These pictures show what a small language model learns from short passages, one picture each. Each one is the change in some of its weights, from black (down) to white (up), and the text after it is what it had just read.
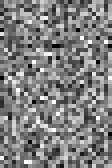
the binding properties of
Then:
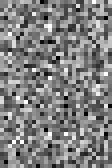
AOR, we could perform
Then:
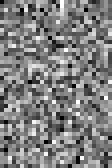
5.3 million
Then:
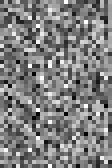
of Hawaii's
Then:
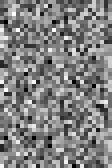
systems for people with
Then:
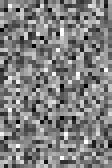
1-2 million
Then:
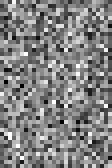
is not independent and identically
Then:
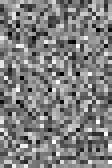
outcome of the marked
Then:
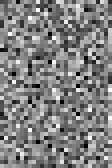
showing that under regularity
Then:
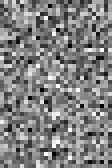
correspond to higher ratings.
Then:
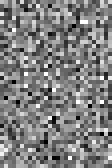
is visually similar to the
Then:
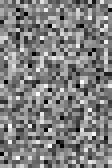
he faced the hate
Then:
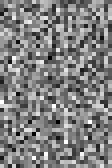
the complete task to
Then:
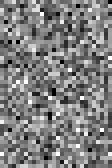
This is motivated by the
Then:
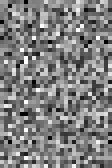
burner, so that the
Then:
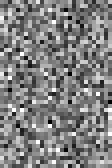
by measuring their water
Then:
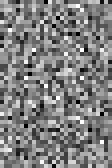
three capsule characters was
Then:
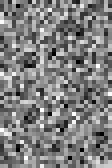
a percentage of the total
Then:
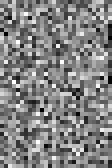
and with more adverse effects for
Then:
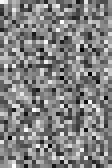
during emergencies.
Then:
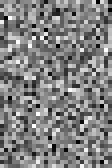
means that the activities
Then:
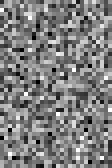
is supported (in part)
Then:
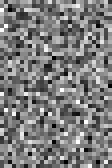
Future Work}
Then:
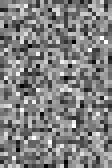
2-3 pixels,
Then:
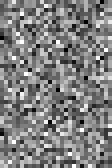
sector. Since the
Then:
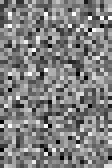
and factor analysis was first conducted
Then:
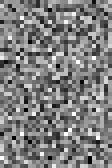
UK Treatment of
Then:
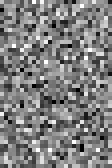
a redundant recurrent
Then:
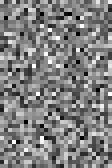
model can satisfy different
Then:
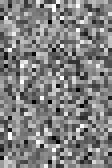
independent predictors of
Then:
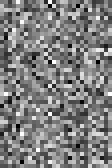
they took it as an
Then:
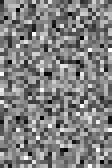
length of the particles.
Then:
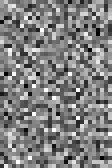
to improve the quality
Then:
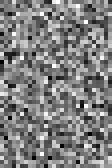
pathological factors of
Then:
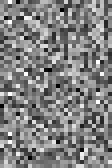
the fourier causality
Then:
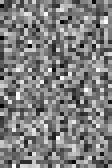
incidence. If the
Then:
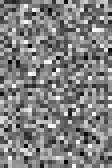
and using one or more expert
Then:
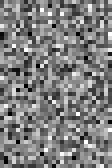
time elapses,
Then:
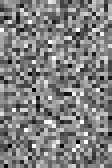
in space and time, for
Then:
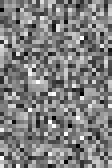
a simple and effective flow
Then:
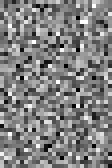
can infiltrate into
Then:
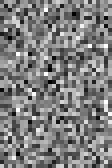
After filtering these
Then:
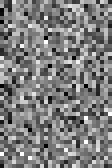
singular integral equation and
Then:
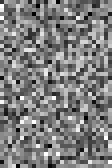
of conflict of interest
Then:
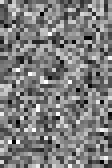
would be to track a
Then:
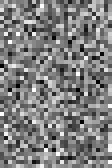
of the systemic redshift
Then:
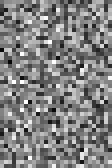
the population to meet
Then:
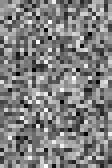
for general coordination during a
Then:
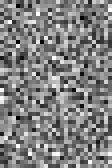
and iron overload.
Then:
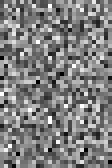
combined with the TPE
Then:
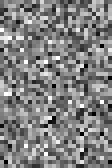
the home to the market
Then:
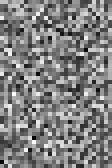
considering both energy quality and
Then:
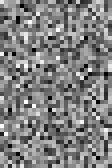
in the learning environment. From
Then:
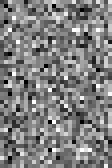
solve Eq.(8)
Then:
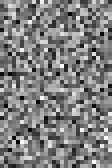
literature reports
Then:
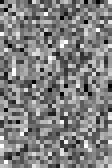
orthogonal to the
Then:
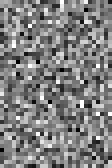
individual members of a
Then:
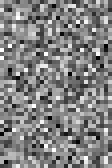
and IoT normal
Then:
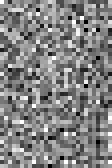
based on experiences and
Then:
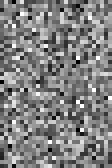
the injecting electron energy
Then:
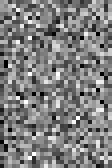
to the total derivative is
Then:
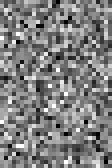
SWCNT on
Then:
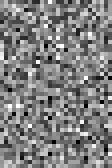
that are currently equally
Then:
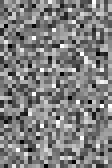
team building,
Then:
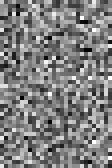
number and the power number as shown
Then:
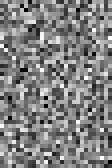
was the set of rules
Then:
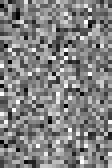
only by the unanimous
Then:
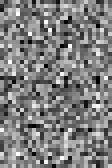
VALUES OF
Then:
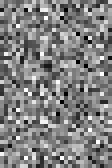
An architect is
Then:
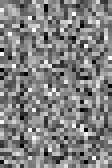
[Fratkin et
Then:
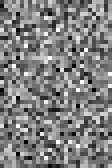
learning problem, we can develop an
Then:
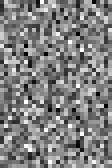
days of life.
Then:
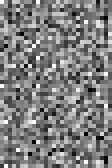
in Europe.
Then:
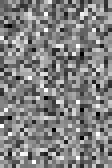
the perfect fluid and
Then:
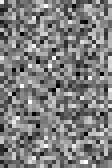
addition it is shown that the
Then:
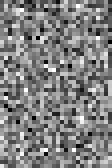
\sinh\left( n
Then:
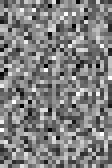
by differentiation of the
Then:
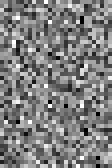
on the important relations between the
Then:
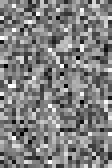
of cases. - In management of
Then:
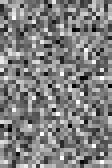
increase in the pressure can
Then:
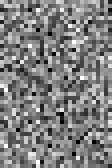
comparison has been made
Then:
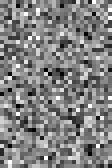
and radial equations for
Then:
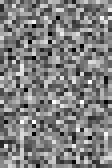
marketed product. The results
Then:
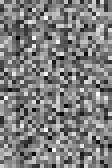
find the transport cost between
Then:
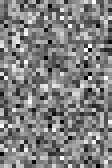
has undergone a continuous
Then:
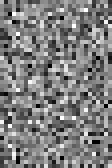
$q$ and scale parameter
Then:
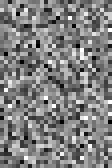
Thus, it contributes
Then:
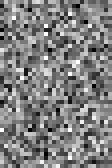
frequent side effect of
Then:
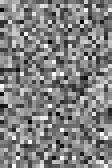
suppressing those outside
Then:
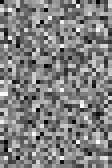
Indian Institute of
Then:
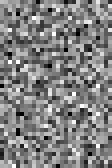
The portal helps
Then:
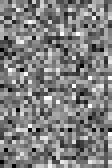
of $\varphi(X)$,
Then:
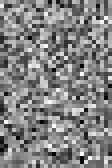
the compared sentences. Table
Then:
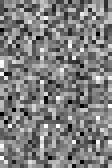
the Lamb shift of the
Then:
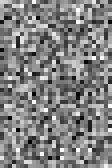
Due to complexity of the
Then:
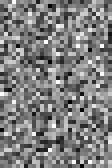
is needed to be able
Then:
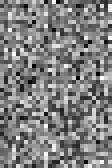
evolves if better
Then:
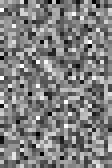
research you have done,
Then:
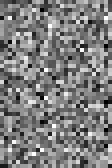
mean that they couldn't
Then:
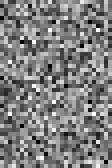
GitHub generalize well
